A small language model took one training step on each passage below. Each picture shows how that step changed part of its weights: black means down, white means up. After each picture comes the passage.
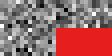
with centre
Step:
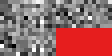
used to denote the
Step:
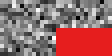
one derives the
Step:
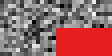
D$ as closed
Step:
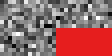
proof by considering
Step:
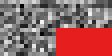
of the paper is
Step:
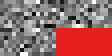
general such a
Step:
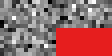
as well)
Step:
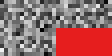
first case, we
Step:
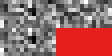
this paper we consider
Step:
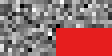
we'll assume
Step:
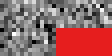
solutions of finite order
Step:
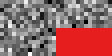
us notice that
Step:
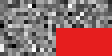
reacts to
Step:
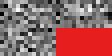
and we have shown
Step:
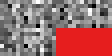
used above (in
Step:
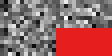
a collection
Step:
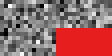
a colour which
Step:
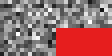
such that, as
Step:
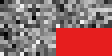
plot the
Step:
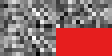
the trilinear
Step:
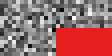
runs at
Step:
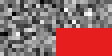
all* $b
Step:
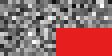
We call the
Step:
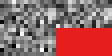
the error
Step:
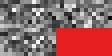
then the joint
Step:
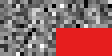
that is, by
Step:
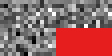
with the topology
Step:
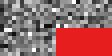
smooth curve
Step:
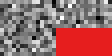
exactly two
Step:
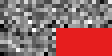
Lie groups
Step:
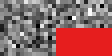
operator algebras to
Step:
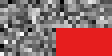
a subregion
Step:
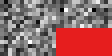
a map $$
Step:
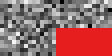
conditions for a sequence
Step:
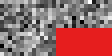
of course
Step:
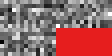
are just the
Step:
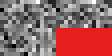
respect to the initial
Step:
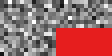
The following result that
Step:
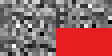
such estimators
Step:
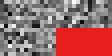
steps -
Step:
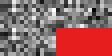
the right hand side
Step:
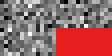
preserve well
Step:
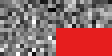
$p$ with
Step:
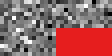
module category
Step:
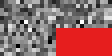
back the extension
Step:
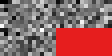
En ce
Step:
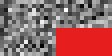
$$ Hence, one
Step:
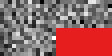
smooth quintics
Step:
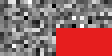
intersection numbers
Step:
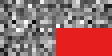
\Delta =
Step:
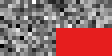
a source
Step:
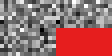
and \item if
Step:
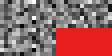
layers of
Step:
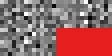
has various
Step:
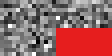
show in Proposition
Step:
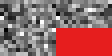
to have an
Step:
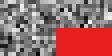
speed of
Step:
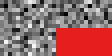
which is only
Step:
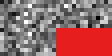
phase space
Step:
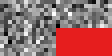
values for $\eta
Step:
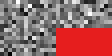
z \leq
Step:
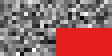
geometry has also
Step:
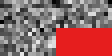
in the proof in
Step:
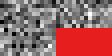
in $G$
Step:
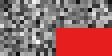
a sufficiently
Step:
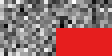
& C \Delta
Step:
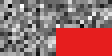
the image
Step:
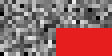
generated polynomial of
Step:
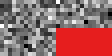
the light is
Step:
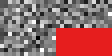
group. The
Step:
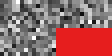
big to
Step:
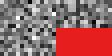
polynomials. For
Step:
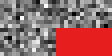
shall call
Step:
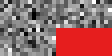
computer graphics
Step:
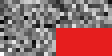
studied in
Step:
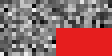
claim hold
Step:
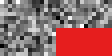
B & A
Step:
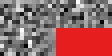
let us show that
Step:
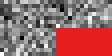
determine the
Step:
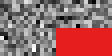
one to move
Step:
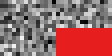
inserting this
